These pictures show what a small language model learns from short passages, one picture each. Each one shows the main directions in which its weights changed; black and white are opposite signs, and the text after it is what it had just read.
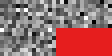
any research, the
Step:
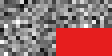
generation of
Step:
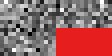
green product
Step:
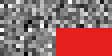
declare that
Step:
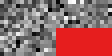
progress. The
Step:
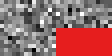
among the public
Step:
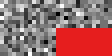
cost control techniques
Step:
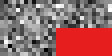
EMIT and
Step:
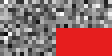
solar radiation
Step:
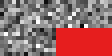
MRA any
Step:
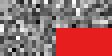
cells is
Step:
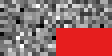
poor and
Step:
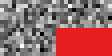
according to a
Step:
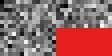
popularity due
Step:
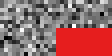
moving along
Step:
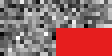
stable and high
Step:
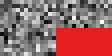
their feet as
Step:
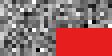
out of 6
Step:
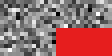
the vertical
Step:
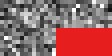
patterns and
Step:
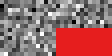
both viral
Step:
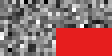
Civil and
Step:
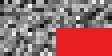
research marks
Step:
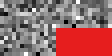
of blood
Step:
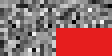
to be the
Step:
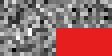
Traditions of
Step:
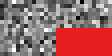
significant reduction only
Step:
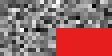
the use of the
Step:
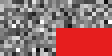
participants were the
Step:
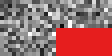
organization or
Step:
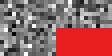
for and Engage
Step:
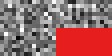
asset in
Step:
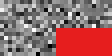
between neurons
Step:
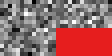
with the expression
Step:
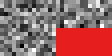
of the world
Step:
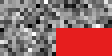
various types of
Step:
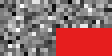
and B.
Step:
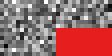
reactant or
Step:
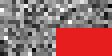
that could be
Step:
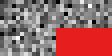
period, and
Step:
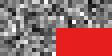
and solved the
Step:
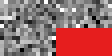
surface current which
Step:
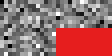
First of
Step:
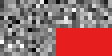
K if K is
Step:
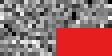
acid score
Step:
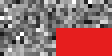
twice and
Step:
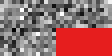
high risk women
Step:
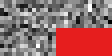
of a vector
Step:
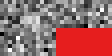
HER and
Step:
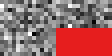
materials described in
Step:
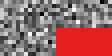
high accuracy
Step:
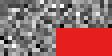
the need for good
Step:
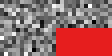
which will, for
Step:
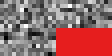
tested as a
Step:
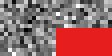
as model cell line
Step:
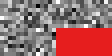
proper motion).
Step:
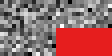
is of major
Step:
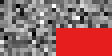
a differential
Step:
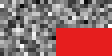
and reproductive
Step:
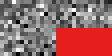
statistically significant
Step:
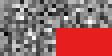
a form.
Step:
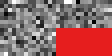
timing of these
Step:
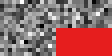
future years in
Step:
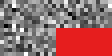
assess their applicability
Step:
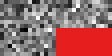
engineering and
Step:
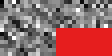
This duct
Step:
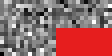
only limited to
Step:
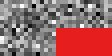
support systems that require
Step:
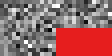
the setting by
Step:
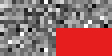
remaining part
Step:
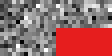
results as their
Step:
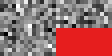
suffer from
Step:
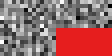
close to the
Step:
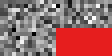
the fact that for
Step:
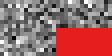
an existing
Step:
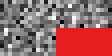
study they have
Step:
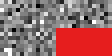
Table 2:
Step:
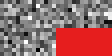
B experienced
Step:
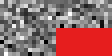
is necessary
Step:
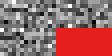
this has led
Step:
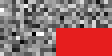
that can be obtained
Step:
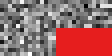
digital literacy
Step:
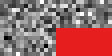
the resistance
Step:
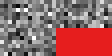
any adverse effect
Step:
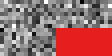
respect for human
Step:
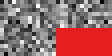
The results of the
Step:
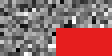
of study was
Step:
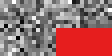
film is
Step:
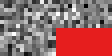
played as
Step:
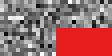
visible only
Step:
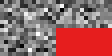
has become
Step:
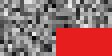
wall. This
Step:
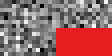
can be obtained by
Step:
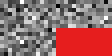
in property management
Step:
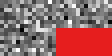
obtained from the
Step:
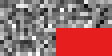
to errors
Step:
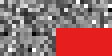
is to explore
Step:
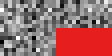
in sample 01
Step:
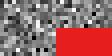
There was the high
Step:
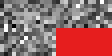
research advocates
